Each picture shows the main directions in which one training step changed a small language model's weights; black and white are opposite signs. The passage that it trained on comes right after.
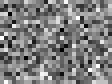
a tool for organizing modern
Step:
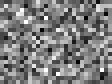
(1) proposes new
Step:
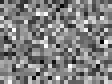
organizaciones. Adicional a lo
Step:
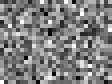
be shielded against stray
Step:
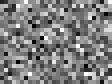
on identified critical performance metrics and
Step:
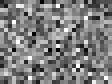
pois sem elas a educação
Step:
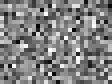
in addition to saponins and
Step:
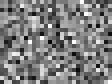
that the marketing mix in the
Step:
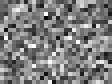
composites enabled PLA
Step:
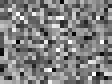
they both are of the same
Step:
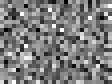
Skenario Normal 1.
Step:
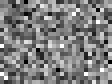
15 N (Newton) and
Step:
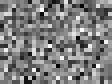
be excluded by stellar
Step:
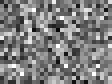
oriented path, the contact terms
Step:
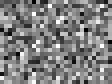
On-grid. O controlador
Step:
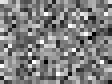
an extension of the above
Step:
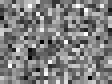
a radioisotope
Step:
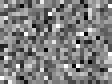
general dynamical systems can be found in
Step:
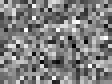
pink circles and
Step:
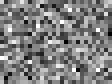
and retaining prior knowledge are
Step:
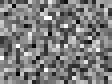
Sentinel-2. I
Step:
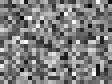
for the electron. The scattered states
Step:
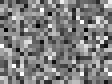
of eight rats.
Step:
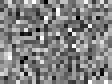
Nine defocus positions and
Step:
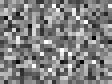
can be seen in the example of financial
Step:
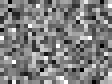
the longest average duration
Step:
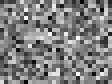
along the orbifold fixed
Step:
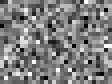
pub = True &
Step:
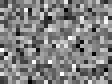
once. Patients will be
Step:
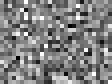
va taraqqiyot"
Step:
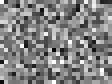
A.K. has been supported
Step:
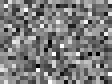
phase space vectors. An
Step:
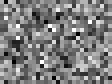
characterized by the amplitude and frequency
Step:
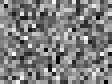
apreciat de noi,
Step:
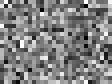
pig reproduction. Even
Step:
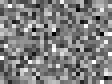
via the demands of
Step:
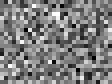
As artificial intelligence
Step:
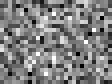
glass fiber composite
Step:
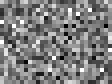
Share Index” at
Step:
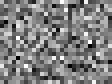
construção da jurisdição
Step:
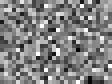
strain is calculated. For a
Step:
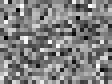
allow individuals to express their
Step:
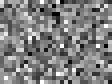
indicate frequency ranges of
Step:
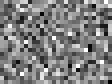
the seriousness of the
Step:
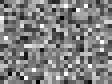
to explore this multi-dimensional parameter
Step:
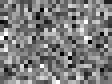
modern technology that does not require further
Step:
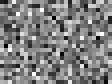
“enemies of the future”
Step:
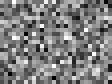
\theta_i x_{ik}
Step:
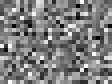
va ularda turli
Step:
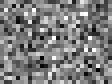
jump (cm)
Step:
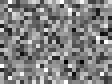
the study. The authors
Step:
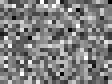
to invariant mass $W =
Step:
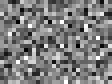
parrandalar» kabi
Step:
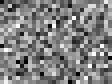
vacinação protetora,
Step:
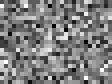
dissipative}, if there
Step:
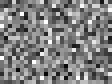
\forall x \in H,
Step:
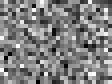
with a large photon number variance
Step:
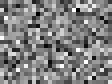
by an appropriate authority should
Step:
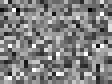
examples characteristic of each type are
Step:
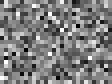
on sentiment classification in social
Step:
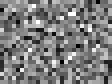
which are not useful for
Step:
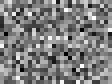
regular regions, then, we
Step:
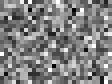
$N$ is the number of
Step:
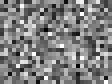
its increase in real per capita
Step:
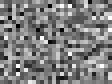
no município de
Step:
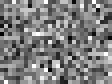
en español procedentes del
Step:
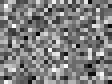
processing nodes and the number of
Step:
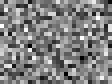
If we can compare the results for
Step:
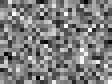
and a mailing envelope
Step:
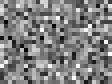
of the following corollary:
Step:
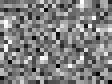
1965), radical planning
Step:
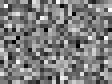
at a later section. Thus the
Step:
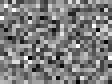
and provides corresponding methods for learnware
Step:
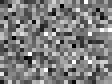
qarashlarini ta'lim
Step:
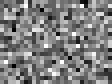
estradasining rivojlanishi
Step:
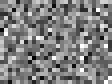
results indicate a significant difference between
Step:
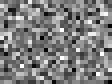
root of the product between the
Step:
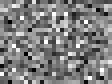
a much better trade-off
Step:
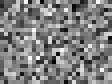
Zr isotopic
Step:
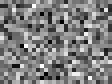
a brief account on the
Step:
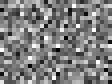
keine. Tab. 1:
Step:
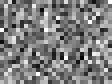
, YSO) crystal
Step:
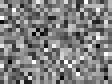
A cocaína é
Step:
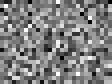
vertices $\mb{s},
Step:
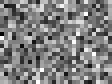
elastic moduli from numerical
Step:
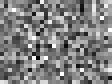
a stronger algebraic
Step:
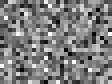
their teaching with an understanding the
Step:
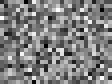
tarjima qilindi.
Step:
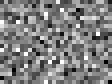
to eliminate the corresponding
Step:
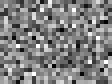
drawn from a combined set
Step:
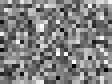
gain decreases. This
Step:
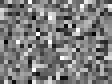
Tymczasem czyni
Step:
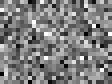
вақт кечиши
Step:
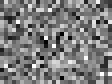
and hence violate
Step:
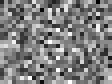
with a decreasing rotation
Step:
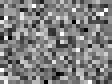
by the lecturers who
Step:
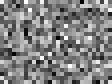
> t^* \simeq
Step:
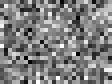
high standard for compliance.
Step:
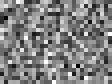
Quantity &
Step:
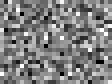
aimed to assess the knowledge of
